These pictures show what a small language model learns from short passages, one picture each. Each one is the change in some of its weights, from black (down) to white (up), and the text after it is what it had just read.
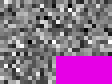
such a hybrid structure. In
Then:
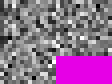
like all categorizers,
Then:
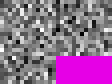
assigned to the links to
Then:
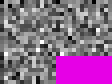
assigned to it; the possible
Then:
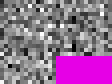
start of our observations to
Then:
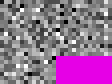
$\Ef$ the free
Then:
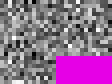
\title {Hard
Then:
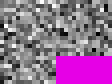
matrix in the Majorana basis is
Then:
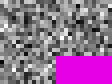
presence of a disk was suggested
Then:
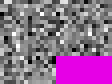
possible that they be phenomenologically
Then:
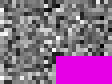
The resulting wavefunction renormalization constants
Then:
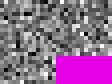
hyperfine states of the
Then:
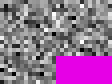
MAJ and XOR
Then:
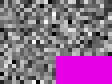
service curve'. Given a
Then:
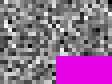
element is given data from the
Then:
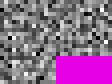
rigid body around a fixed
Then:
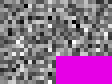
to models that admit a
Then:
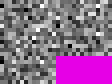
{\small Xining,
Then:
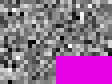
renormalized by electron-electron
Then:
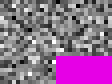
mode. Instead, we
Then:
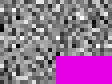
This is the simplest smooth
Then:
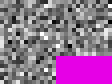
nova explosions over
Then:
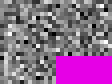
of charge transfer rate between the
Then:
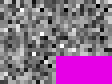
the solution up to some integral
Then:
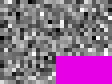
achieve comparable accuracy to that of
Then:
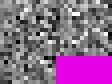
was performed using a real photon
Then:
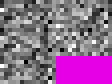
\end{equation} We
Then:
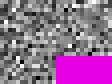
maximize the sensitivity of
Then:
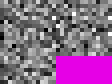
equal accuracy approach has limited
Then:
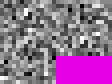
research, including water waves
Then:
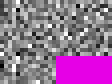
to observe a broader dataset
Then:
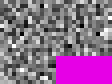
analysis confirms the fact that
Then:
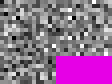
it is desirable to
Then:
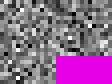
the plane ($E_{\rm
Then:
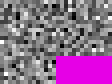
for liberals and how
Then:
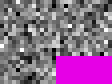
involving $\Sigma^\dagger$;
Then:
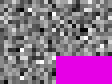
German government.
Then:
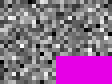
star and behind the star.
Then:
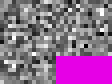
of transition allowed for each bin
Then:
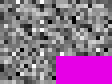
3, 4 represent three deterministic
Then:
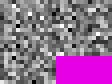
are grateful for the
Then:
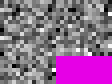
worst in terms of its
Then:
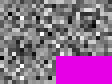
vortex beam, and the
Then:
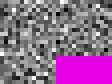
such points that also break
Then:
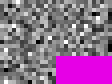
only invokes an
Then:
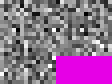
frequencies and the ones obtained by
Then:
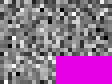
the potential is negligible and expansion
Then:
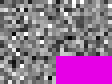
very different to the one discussed
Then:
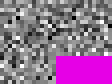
is linked to the derivative
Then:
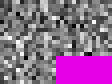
minutes of active growth
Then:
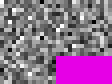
the honeycomb lattice
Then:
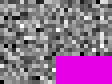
efficiency stayed at its
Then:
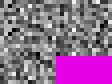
to part of the weak Hamiltonian
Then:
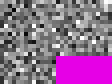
differentials, but only on
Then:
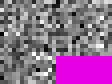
and for argon (bottom
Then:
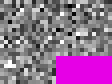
the RT surfaces and the
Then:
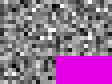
steps towards learning how to best
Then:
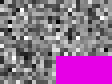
to the proposed decoder, since
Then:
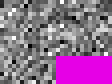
expect a system to be initially
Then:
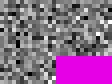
Kitaev's model
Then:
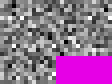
Hilbert-Schmidt norm of
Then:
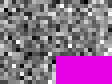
linear interpolation. The structure
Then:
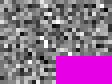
The trap consists of three
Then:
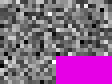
weak mixing angle using electroweak
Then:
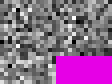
to emphasize that other
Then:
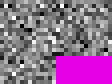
completes the assembly.
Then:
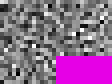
circular pattern becomes evident at
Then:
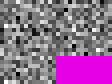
are possible under each given
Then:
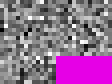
$B$ to make the
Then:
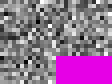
issues to be studied:
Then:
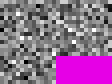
parameters describing the situation under
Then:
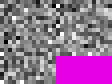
$\SIFT$ bits
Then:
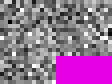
the experimental data on the
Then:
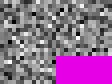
inside the gamma-ray
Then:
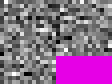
with what observed in anomalous
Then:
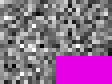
a Monte-Carlo
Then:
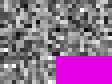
solar surface, corresponding to the
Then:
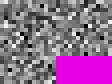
difference from those we derived from
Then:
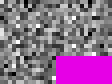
\sin \et \cos
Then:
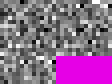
model performance when using only
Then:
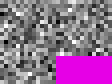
model can only be verified
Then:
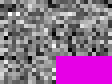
dimensions. The worldvolume actions
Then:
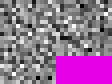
$ is the scalar gauge
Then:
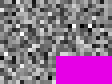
in the limit $y
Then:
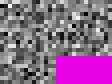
hybrid adiabatic relaxation technique of
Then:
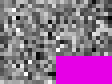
an impulse is considered to be
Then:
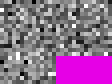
and $z$-positions
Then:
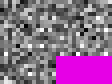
process until to make passes
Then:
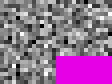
is at least several kpc.
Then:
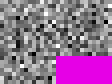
That is, the bursts of
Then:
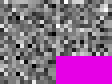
interacts with both polarization states
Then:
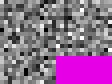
In any case, assumed universal
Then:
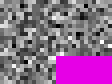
framework performance has been applied to
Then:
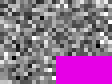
The latter side peaks are the
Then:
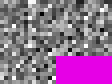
English language. We
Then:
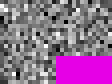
the aperture of
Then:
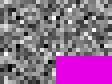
will explain why the obtained critical
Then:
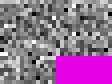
should be noted that the list
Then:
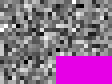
attempts to support users in
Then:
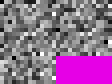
no more independent. The
